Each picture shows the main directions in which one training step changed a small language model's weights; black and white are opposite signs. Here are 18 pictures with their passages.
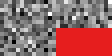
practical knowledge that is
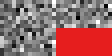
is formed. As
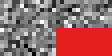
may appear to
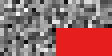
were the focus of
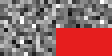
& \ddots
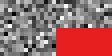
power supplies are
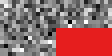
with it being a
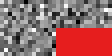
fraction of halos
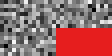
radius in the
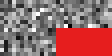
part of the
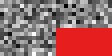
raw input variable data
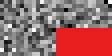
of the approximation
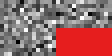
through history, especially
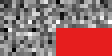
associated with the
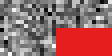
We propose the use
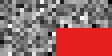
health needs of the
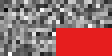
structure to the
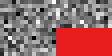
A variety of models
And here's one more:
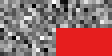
an adopted version of
